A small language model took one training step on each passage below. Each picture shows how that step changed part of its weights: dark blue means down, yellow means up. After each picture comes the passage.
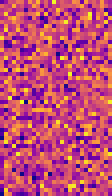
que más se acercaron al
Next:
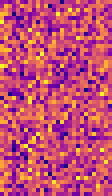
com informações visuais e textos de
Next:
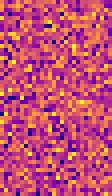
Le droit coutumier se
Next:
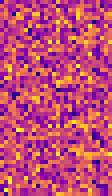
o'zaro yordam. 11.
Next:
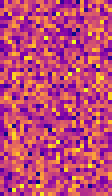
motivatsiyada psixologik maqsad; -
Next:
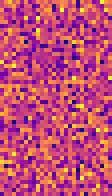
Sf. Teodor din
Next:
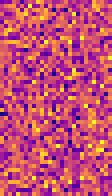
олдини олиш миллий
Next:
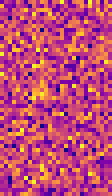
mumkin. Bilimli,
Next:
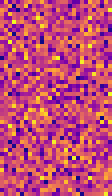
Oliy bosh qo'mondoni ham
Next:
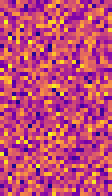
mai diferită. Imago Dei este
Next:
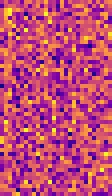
bochkacha – portativ
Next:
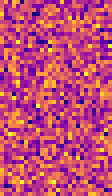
predominan especialmente en el
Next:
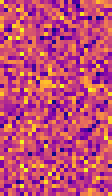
performance to be achieved by
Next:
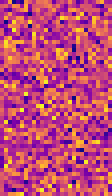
islohotlar, xususan
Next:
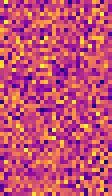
si no se tiene en cuenta la
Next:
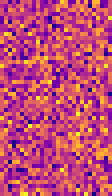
diversidade de formações. Ciências
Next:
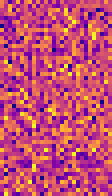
территориальной организации и ускоренной
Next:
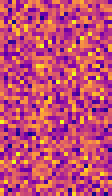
spécialisation traditionnelle sur
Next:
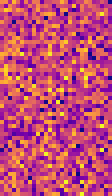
includerea în titlu a
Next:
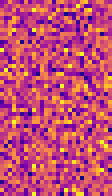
pjesëmarrja në
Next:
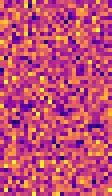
reliefi jihatidan
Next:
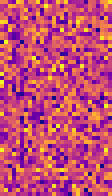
apoio de um serventuário
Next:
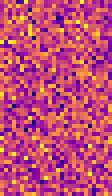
habitat types and,
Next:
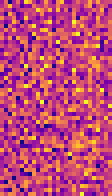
ва меёрий ҳужжатларда
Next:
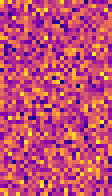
- Hanke olisi voinut
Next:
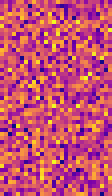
umumiy sho'rli 1000
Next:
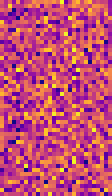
A nova dinâmica da tradição
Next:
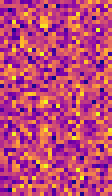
to‘ldirib boruvchi, amaliy
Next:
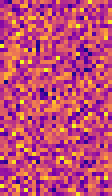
qilingan qonun O'zbekistondagi
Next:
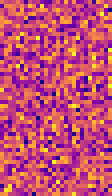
точки A и B . Двете
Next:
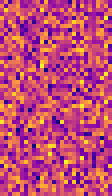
Bo'lajak filolog shaxsining
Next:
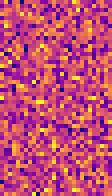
da matriz curricular
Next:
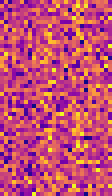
salud pública y del deporte que
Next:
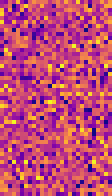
locais de alimentação e
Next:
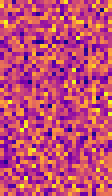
языка, культурных концептах и
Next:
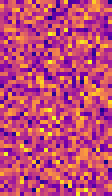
й Сенеки, а також
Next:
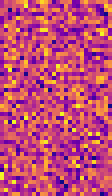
diapazoni esa ularning dalada
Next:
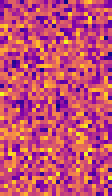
época, como a luta das
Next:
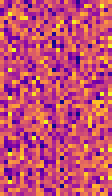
končna točka v
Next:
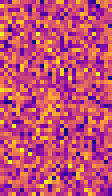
para el envío y la
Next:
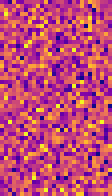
ma'lumotlarni tezda electron
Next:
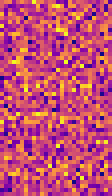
Entrepreneurship: the
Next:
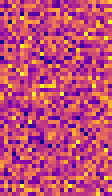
що закріплюють групову
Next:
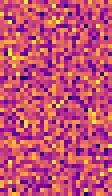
и обучающегося и их
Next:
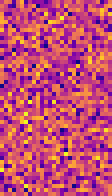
behavior. (4)
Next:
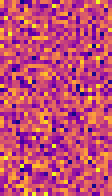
qayta tiklanuvchi energiya
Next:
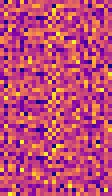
كوالالمبور من
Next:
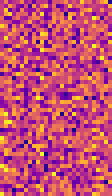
Kazakistan Temmuz 2001
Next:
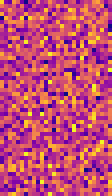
юрадилар дейишни
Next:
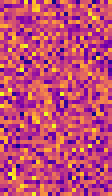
dos habitáculos, lo que
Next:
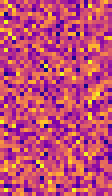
galt es bei den letzten
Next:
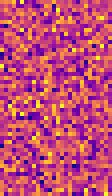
los trabajos del Seminario,
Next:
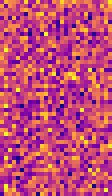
Serratore riguarda
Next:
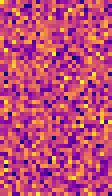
o desde web misma. 4.
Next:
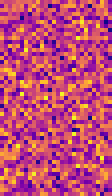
Nova Revolução Industrial"
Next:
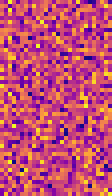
para parar a dissecação e
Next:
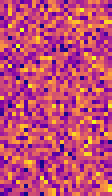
були підвищеними у
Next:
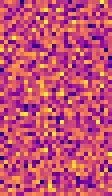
iye. Sol sebepli
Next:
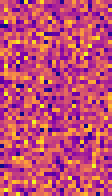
568 Xusanova Malohat
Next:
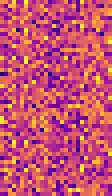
Şubat ayı tavuk
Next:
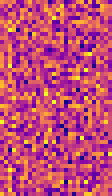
el/la directora/a del
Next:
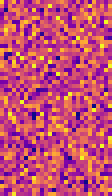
началу 1920-х годов
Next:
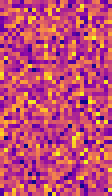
как правило, ночью: в
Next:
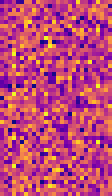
va deduksiya, tizimli
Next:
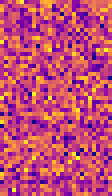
этого, рассмотрим условия
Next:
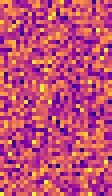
ML systems deployed in
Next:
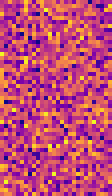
caracterizado por parestesias,
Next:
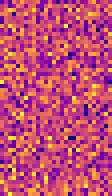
Исомиддинов Ф.
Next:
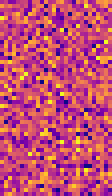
de salvaguarda de la
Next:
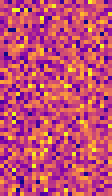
музыкальные номера).
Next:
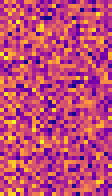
Каримов, Р. Х.,
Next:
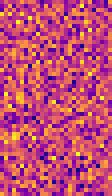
yaxshilash, bilimi va
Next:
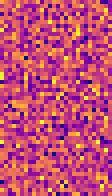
i risultati di apprendimento
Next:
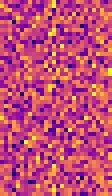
Азии в Россию как одного
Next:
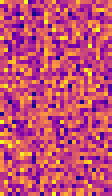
dos patentes concedidas, una en
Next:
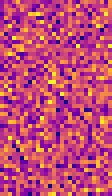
de recomendação e busca
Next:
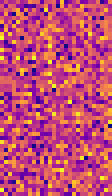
en la biblioteca de cualquier
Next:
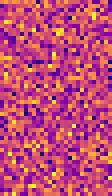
va ko'p funksiyali
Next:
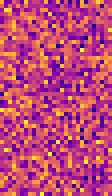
Shunga ko'ra, inson
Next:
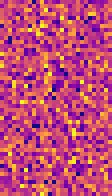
la adolescencia poemas muy
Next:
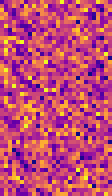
jarayoniga qiziqishni,
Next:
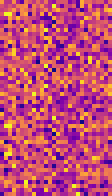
TDIU Yoshlar masalalari va
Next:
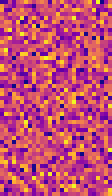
физическое воспитание,
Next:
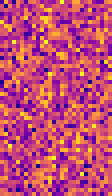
taxa de falha de implante
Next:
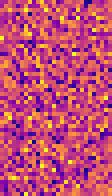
governantes e até em algumas
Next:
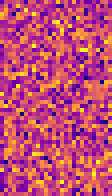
16-maktab o'qituvchisi
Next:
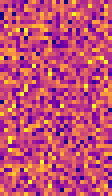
bilan tavsiflanadi unda
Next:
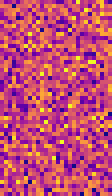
maqsadlarini oydinlashtirish,
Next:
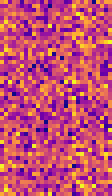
olarak görmüştü.
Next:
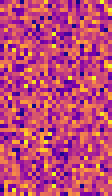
tuman, shahar va
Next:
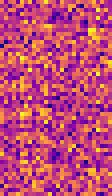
йилликда халқимизнинг
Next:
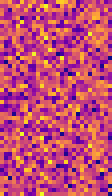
höhere Werte als im
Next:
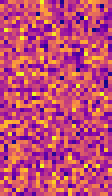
фасоль, соя и д.),
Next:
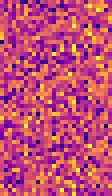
ile doğrudan ilişkilidir.
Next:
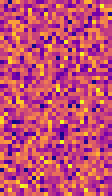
par la transformation numérique et
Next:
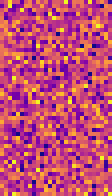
reconheçam a diversidade como uma
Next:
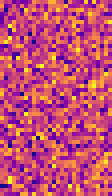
Химический состав пророщенных
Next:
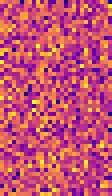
| Buchs SG Wir
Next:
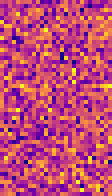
na psicologia humana (...) Os
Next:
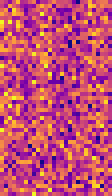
mehr allgemein wurde und
